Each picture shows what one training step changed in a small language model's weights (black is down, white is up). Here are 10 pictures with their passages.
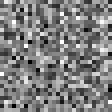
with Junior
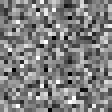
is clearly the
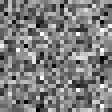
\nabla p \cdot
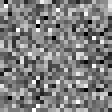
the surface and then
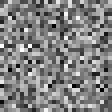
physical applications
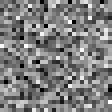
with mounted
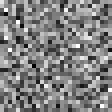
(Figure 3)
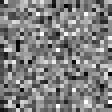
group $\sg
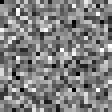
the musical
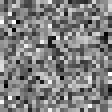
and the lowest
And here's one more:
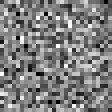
film. The
